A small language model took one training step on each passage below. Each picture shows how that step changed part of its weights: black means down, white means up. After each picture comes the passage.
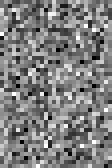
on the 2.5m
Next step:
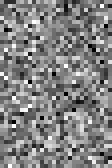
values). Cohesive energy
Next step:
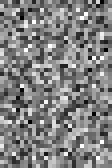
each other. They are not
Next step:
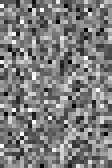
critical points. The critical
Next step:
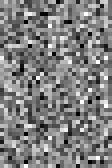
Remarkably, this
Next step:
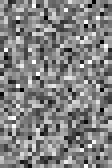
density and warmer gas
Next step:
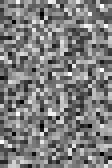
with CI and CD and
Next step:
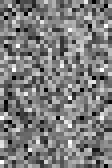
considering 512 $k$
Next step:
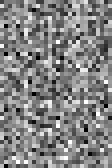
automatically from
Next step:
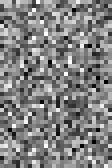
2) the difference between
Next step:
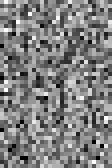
for \logmu, shown in
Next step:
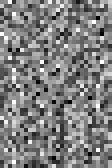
times over several
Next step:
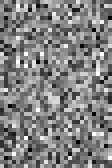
current density $j$ are
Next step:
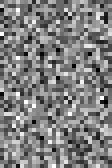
and is limited to
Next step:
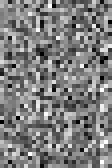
nuclei, paying
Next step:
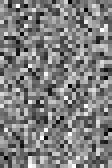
The breakings of
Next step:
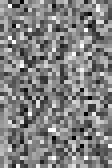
is not a reliable
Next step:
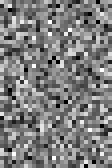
GUI state $s$.
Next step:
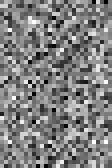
the effectiveness of
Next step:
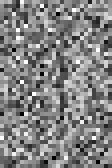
lattice and allow every
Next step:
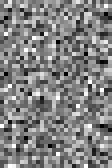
\caption{Example of
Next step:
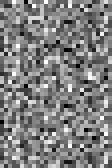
and downwards in
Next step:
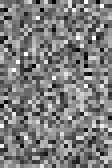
then insert the zero vector
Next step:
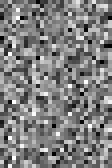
for the wavefunction and
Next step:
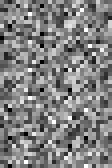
and under Neumann
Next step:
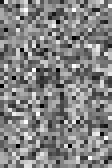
probability to be found either
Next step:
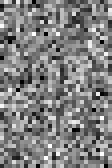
solution $u = UV$
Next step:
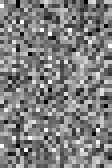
point. Therefore, counter
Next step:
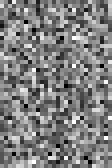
to be mediated by the
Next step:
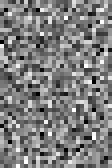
of stoichiometric
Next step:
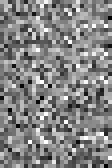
energy range of the SDD
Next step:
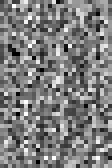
propagate on an effective
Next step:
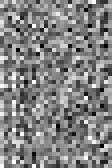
the hydrodynamical
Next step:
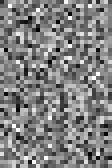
The influence weights
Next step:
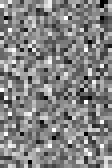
influence of a magnetic
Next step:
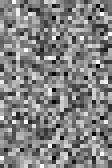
G. Casati and
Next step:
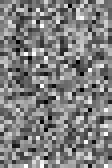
Therefore there are 43
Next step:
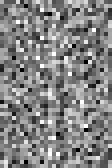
metric, packet
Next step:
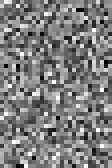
\subsection{RQ 3:
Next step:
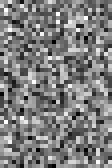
of particles resulting in a
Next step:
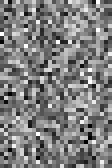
Alice's or Bob's
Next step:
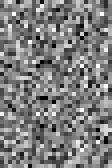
results on Kvasir,
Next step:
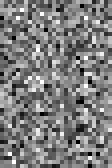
will produce the almost
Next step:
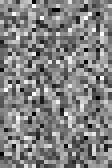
\bullet R
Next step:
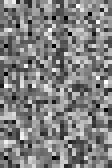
Comparison of containments
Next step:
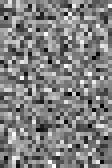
a Type III
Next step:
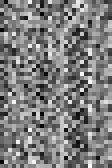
operating on the orbital
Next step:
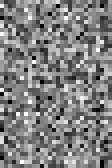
them into higher-level
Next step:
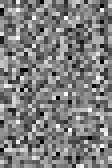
includes the variable and
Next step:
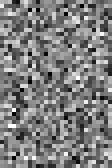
in a periodic potential. The
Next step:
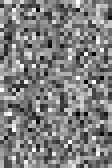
period, $\tau_s$
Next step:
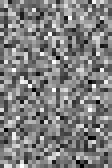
(radiative) parton
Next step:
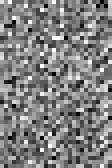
phasor for the emission
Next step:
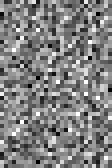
Whereas sequencing
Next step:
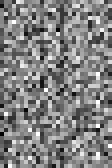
is expected because network will be
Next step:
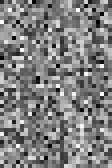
allows us to make the
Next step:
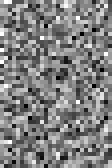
from 4.5 mm to
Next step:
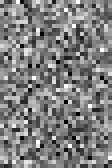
the associated Noether
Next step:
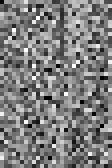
be formed, then higher values
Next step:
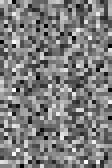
stays in the vacuum
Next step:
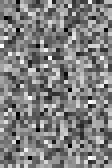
not been completely determined
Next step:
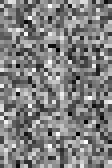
low reflectance with very
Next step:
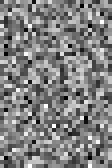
the $\tau$ behavior of the
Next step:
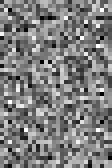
velocity range -23 to -20
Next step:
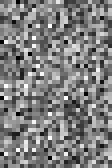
distribute the atomic system
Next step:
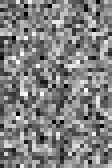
Training is performed using
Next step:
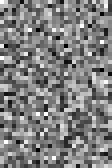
using an Elastic
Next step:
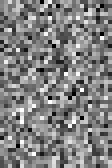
ones were discussed by
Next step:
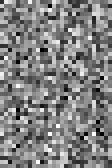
quantum information applications. This
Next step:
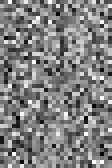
$Y$ direction for two
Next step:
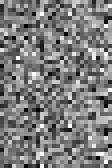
PSB regime and
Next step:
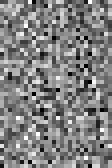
sensitivity for
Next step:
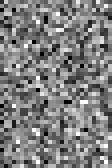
historical distribution and the
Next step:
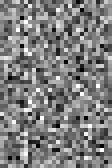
together with linear
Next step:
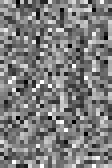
been developed as part of an
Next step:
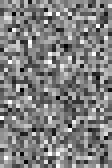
di Bologna -
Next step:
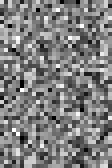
easier to compute the
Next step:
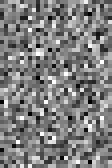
blue dotted and
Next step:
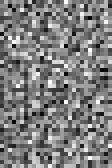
was not detected and only
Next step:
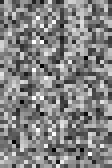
indicate there are two different
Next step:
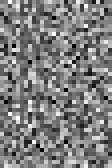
the degree of entanglement
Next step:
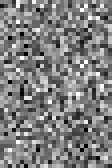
{\bf\hat z}
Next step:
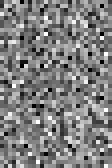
Utrecht University,
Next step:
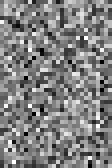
user can select
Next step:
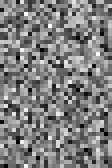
come back shortly.
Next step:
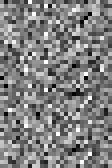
that some physical states have strong
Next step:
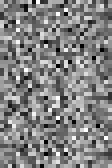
the system, yet doing
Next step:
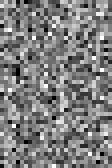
Fig.~2. The neutral
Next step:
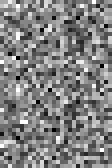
[5] that proposes
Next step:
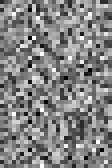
the scalar field potential are
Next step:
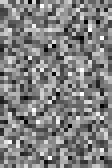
we suggest that detection of
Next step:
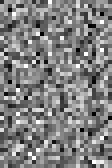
$w_a$ provides
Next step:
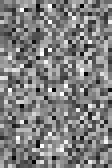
a biased random
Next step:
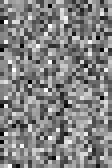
have individual waves
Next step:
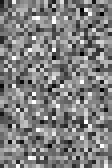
one obtains the following equations of
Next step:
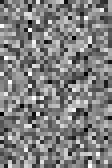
some behaviors can be well
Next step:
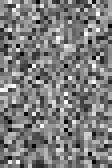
$\bm{k}$ sum is
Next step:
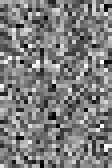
\vee \neg
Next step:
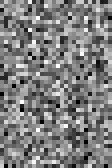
some points in the parameter space has
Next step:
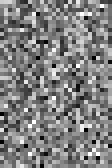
to a normalization, the
